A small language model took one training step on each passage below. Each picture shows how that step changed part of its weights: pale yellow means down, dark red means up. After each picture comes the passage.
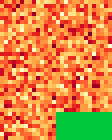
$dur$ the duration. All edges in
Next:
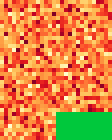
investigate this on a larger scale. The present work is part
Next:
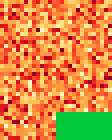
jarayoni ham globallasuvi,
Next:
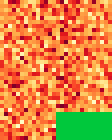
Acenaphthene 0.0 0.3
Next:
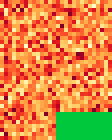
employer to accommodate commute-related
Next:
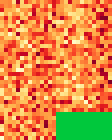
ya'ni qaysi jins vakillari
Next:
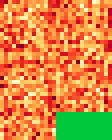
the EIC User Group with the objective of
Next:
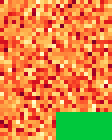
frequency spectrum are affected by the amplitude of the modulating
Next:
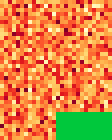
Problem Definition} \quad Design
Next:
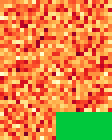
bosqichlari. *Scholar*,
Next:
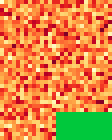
with oxidative methylation to a
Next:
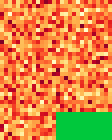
young ($<10$ Myr) stellar populations are
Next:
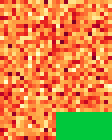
Figure 18: Dudash, Michael.
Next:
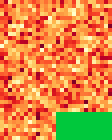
ular sentromera orqali bir-biriga
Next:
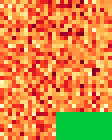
time. Such integration is not performed in CDT when
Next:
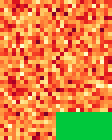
tends to break up regions into smaller uncorrelated
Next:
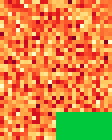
a result, SIFT is a better fit for these
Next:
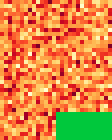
learning with scientific approach, and 3) the process of learning
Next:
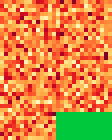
hybridization in the genus *Trifolium*.
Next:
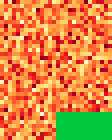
model ResNet-50 has greater accuracy and operational
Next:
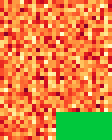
en todos los casos, incluidos los que
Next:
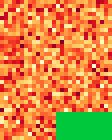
in the marriage is given below 'Sit
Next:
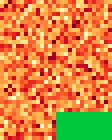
an eigenvalue with a negative real part. We consider now
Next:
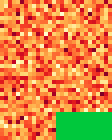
nesta zona da Península
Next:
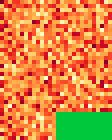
and Karshi deserts of the
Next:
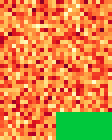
The decay of $P(\Delta >x)$ seems quite
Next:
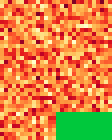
patient for all case details and images to be reported in
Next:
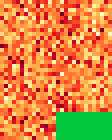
they are in, affecting how they interpret the role
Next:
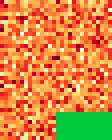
X2 Korxonaning xizmat
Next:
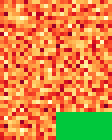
\citep{PRINCE} & Network propagation on
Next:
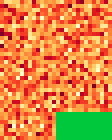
1927 (antigo Código de
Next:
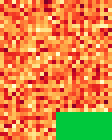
анализ различных стратегий
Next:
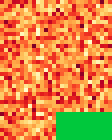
India 482005, and Sanjeev Jain is
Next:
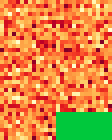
and high statistics data, which has become available more
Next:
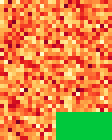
of Guadalajara, Electronic
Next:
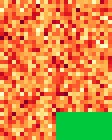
при создании вокальной музыки
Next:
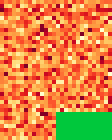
неефективним: DEX не має
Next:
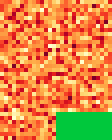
os convidados da festa. Como
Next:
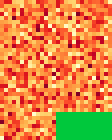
di far affluire il petrolio del
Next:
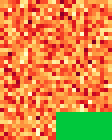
Суперанская А.В.
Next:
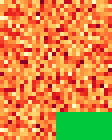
fell outside the range of validity for that
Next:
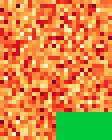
National Research Council (CNR), 80134
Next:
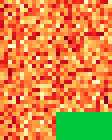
significant according to Duncan's test.
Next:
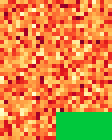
the start of the examination, inconsistent internet
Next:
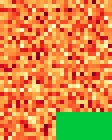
sus posibles usos. En el
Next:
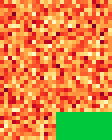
[Arquivo](#) [TV
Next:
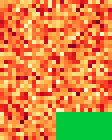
и технологий является движущим
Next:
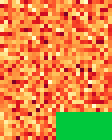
Objetivos Com tudo que foi
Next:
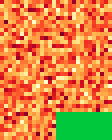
individuallashtirish texnologiyasidan foydalanish
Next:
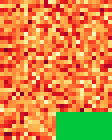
и брокеры, которых в
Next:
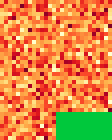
construction satisfies responsiveness. That is,
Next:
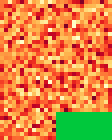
springs and outcrops of karst
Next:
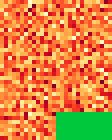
натижаларидан хулоса
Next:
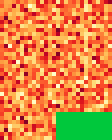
directorio la carpeta donde guardó
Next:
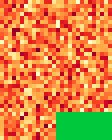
than in this "Conservative" does not
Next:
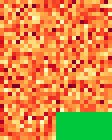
кунда суд-хуқуқ,
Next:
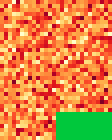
tarzda yodlaydi. Dunyo
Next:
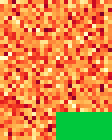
hard processes in a nuclear environment are highly nonlinear functionals
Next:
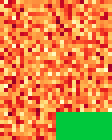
concluding the paper with remarks for future directions in
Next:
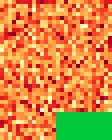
tension between primordial nucleosynthesis and
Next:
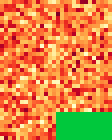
tuberculosis patients at the end of initial
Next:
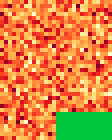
университета имени Ислама
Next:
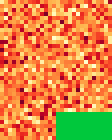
or on some occasions it might be the
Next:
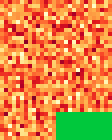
a gapless state, (ii) a gapped state
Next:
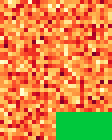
Yuldasheva K. A. et al.
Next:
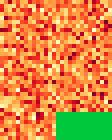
lors de sa première surverse importante,
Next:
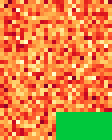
the assembly. A fully packaged chip
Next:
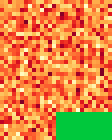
di libretti d’opera
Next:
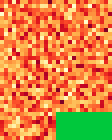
Вони забезпечують можливість
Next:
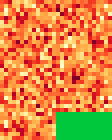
areas, while income was a key factor in
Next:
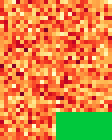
basis. The random blood glucose on
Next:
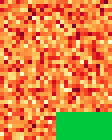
грибковым и вирусным
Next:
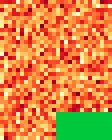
yet, the implementation leaves challenges for the students with
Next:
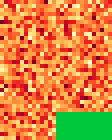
materiais manufaturados, é convencionalmente
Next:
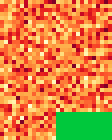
перипатизми босқичи
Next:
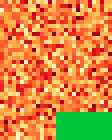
the next country to raise the name of special
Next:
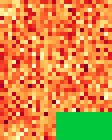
modification For improvement of wetting and adhesion
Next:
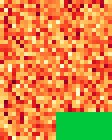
of employees have a sequential mediation effect on
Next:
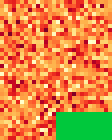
hospitals and clinics combined, better home medication
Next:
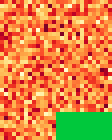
If the re-used data is not publicly
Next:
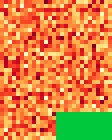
Долимов таржимасида
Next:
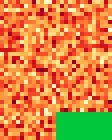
as they will elaborate in great detail the data collection
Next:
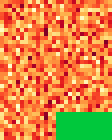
of their respective supervised systems. These systems
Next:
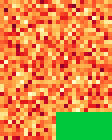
Diseases Society of America.
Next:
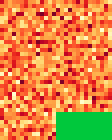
data (which data are collected, which stored and how
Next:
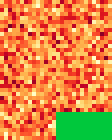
citizen perspectives and preferences. By implementing early
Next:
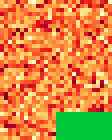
larger than the largest values of $R_{\rm
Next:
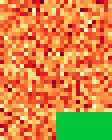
gain is the hallmark that distinguishes
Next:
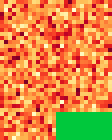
\sim 0.30$. For the signal as well as
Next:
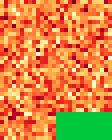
hisoblanadi. Ushbu toifadagi
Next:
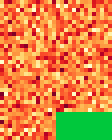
the previous stages are presented in an intuitive and
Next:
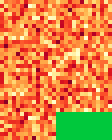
of satellite transmitters via deep
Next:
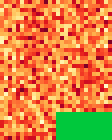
امری اساسی
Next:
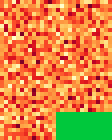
нёбной миндалины была
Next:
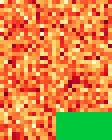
2. Formulation ELD is one of the most
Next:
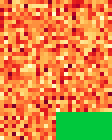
in yellow. (d) Estimated geometry
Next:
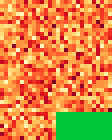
(99%). Tylko jedno dziecko
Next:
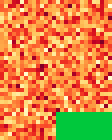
how they affect his thoughts and actions,
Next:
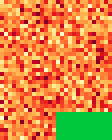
three conditions are enough to obtain the {\it
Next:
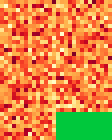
томонидан сайланган эди.
